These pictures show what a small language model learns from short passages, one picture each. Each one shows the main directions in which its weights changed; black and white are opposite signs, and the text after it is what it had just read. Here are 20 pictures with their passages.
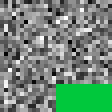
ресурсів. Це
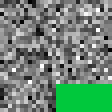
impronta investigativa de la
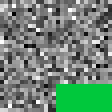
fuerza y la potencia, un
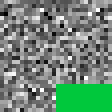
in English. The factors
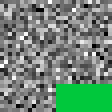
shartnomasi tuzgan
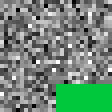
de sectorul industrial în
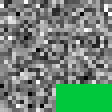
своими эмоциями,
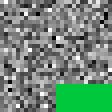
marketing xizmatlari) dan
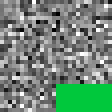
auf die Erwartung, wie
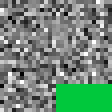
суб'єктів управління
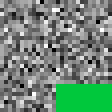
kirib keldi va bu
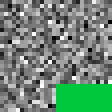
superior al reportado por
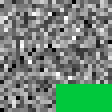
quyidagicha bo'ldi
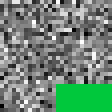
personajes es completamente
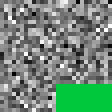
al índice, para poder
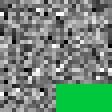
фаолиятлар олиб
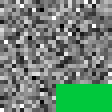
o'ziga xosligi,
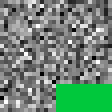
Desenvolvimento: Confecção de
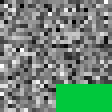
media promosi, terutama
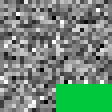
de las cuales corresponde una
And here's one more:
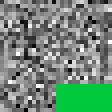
of the location and source of
